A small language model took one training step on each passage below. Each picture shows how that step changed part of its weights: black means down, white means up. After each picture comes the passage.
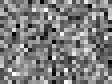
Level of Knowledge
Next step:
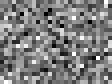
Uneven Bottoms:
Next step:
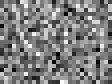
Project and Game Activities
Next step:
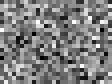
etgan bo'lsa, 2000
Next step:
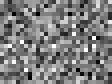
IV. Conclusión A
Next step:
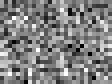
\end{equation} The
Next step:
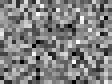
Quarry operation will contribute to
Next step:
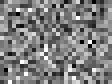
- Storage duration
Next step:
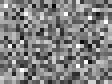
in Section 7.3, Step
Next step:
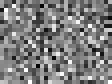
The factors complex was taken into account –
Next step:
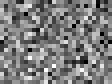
constant coefficients from $\C$ in terms
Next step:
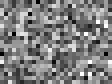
el trabajo que se
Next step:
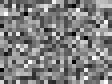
definire 'aereo' –
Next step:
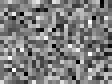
The Bayesian neural network has
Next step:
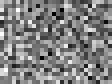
at present stating this and I am
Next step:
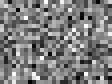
the role of the molecules
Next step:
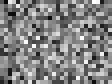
population and their infraciliature
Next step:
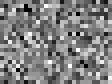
evaluated by specialists regarding methodological
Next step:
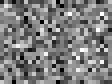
Learning Behavior in Work
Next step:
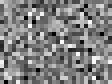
ideas que se quisieron
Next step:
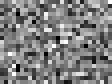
methylation (occurring in
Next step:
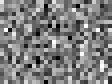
is easy to see that:
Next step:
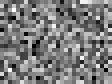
va ularni sug'urtalash
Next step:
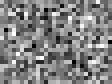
fortalezcan las
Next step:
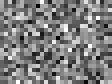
Lee, et al.,
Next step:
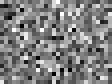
$X$. \par\me We
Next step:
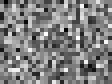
собой цель
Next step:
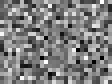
current study aimed at researching the
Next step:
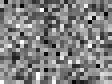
models. This model is important because it
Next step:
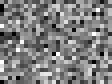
yang terakhir adalah
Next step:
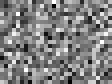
in the study, which comprised
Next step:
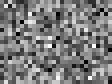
done because of the demands my job
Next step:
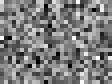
is easy to see that $\Psi$
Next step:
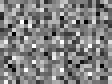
исследование по оценке
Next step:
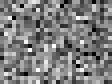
- iv. Government
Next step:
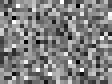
Paris: INRP.
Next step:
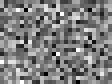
+ to Infinitive,
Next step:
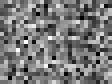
graph theory, amongst others. In
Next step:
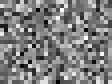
of metabolic disorders which are
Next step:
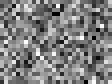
penahanan ijazah
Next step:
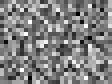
адгезии ее
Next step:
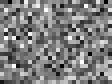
orders of saving even for
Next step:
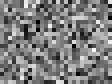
Hungarian Young
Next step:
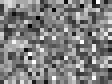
feature of the ergodic support
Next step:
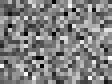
Maestría en Ciencias
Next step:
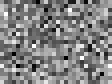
in the verb's ending being
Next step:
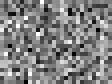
\end{align} where
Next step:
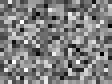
methods. In contrast with the test using
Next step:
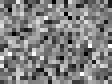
a realistic own-price
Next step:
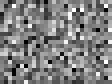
печи постройки
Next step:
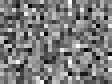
posizioni. Fa
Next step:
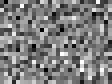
de Castro: la
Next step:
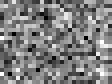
understand the financial concepts. There is lack
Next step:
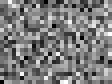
the vapour pressures of these
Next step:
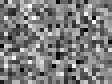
drainage, complete excision of
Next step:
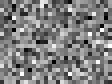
(22.7) Reference
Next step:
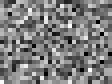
with engineering geological determination of the
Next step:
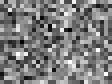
1 bear the signature of the
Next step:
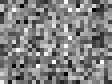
Среди приоритетных
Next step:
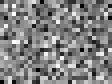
10 ta belgisi bo'yicha
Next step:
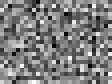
Çiçek attributes the
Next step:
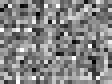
juiste verwerking van
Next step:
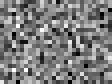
problems. Ignores details.
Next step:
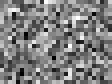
criança no processo de
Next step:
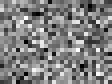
limit cycle. If the two maximal likely
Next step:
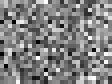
ta‘limni tashkil qilish,
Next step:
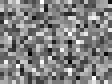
circuit board. We discuss the
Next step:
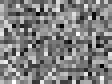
of the sample, ideally, a
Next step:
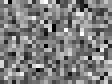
artigos científicos e
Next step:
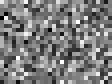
new literature, nurses, from
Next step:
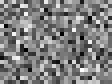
in a significant increase in both computational efficiency
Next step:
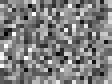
мотив, за да
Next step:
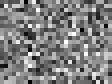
the Bochner technique}.
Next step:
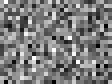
the problems of the following form:
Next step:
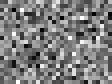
G. K. Tyagi,
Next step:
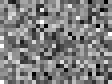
into the epoxy matrix did not
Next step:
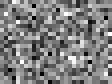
the function $f_\alpha$.}
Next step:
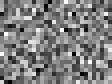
may have 80% of the impact on
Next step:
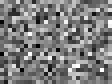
shadowing and further additional
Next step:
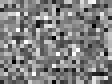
that ord$(g_1)$ is
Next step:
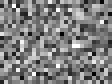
hidroxilo en el
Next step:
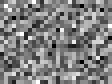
dosimeters, especially GM
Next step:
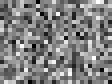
by $X^U$ the strong
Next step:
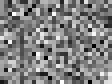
of urine. The kidney
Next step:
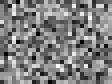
to researchers losing their appointment
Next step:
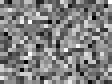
milijardama parametara,
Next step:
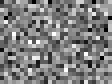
operator algebras $\cl C_X$
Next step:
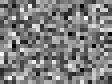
structuring, analyzing, and
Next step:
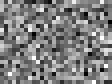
data set of diffusion tensor magnetic
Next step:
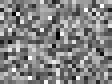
la educación financiera en
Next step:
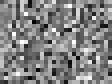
Bibliografia 1. Roman
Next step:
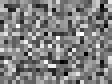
is a relation \[ \sum_{3
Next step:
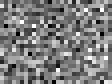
choice of $\beta$. The association
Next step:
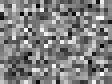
этиш асосида
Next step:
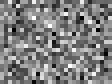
Fatabbi's conjecture in
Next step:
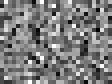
smooth affine variety $Y$, see for
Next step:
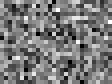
organizacional se ha consolidado
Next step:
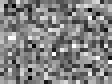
proyecto como el que se
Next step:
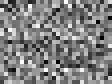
on Earth, being largely restricted
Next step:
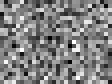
years, as well as new principles
